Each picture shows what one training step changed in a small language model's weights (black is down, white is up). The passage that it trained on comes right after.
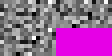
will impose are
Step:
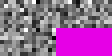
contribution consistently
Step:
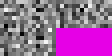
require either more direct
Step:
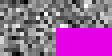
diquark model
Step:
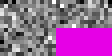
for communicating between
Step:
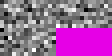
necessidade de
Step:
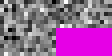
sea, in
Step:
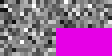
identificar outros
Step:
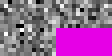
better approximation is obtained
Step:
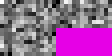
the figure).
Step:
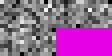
the atom array with
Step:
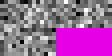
que se basa
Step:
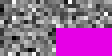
Let us observe,
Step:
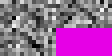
the output of the
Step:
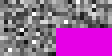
zijn vermeld in
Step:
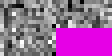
surface of thin Re
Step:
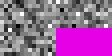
foreground component
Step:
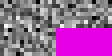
that is near the
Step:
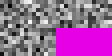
be pointed out
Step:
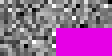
uchun akademik
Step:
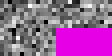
radius, which is
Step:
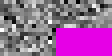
moment M va Q
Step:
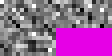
are expected to end
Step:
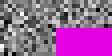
neural networks to construct
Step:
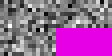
the coordinates, this
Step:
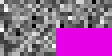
ultimately based
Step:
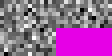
generate a supercell
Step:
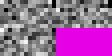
of EoS
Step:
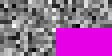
of spin increases:
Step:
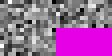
demanda investigación
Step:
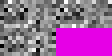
tradicional de
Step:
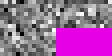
GHz catalogs
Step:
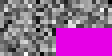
with multiple quantitative
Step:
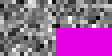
picture of each cluster
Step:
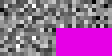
implies that the origin
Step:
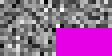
the behaviour of the
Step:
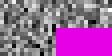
decision boundary of the
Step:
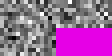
In this work,
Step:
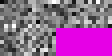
these interventions
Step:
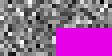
the function \[
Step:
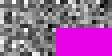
State Medical
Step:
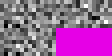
one may use the
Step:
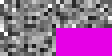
based on AGN
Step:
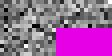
y algún
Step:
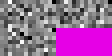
cultural dimensions.
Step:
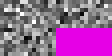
ao demandar a
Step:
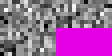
animasi dapat
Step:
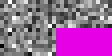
by considering them as
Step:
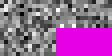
seem likely that the
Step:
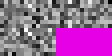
core as one can
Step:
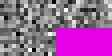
asoslanganligi uchun
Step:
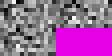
line and the relativistic
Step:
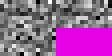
we can write
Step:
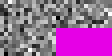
look very similar to
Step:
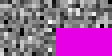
same limiting role
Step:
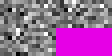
стебла і
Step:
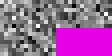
To better illustrate
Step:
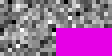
ruhiy va
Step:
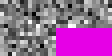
of two peaks in
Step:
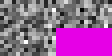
lowercase for
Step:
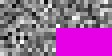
the light curves of
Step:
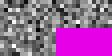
multiplication and addition
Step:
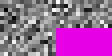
de riesgo
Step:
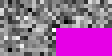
a scientific
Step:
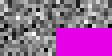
much weaker than
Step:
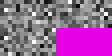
The students'
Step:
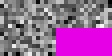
spot is clear
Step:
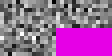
transverse modes dispersion in
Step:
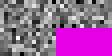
boundary which may feature
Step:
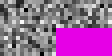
nodes in the
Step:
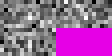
e foco na
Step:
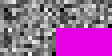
Conference on
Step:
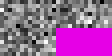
m$, two typical
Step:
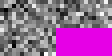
shows the value of
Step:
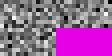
simple approximate phenomenological
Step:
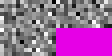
В первом
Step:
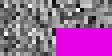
chosen for the
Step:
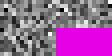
hesita em
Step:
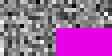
To overcome this
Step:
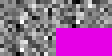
model highlights the
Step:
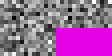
Item #
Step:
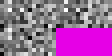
muchas han
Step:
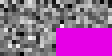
on $R$
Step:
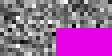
moment it is possible
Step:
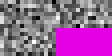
maximised overlap
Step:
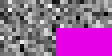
ao mesmo.
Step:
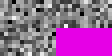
is promising direction
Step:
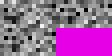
Esto evita
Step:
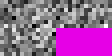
O laser de
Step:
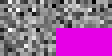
presente ou do
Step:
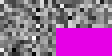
from the reduction in
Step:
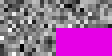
between matrices.
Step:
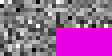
span more than
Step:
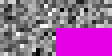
5 Participo
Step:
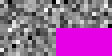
with magnetic twist
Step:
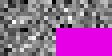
and fairly
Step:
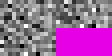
predominio de
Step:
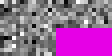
RRA would be
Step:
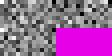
ED pair and
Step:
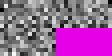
read and never
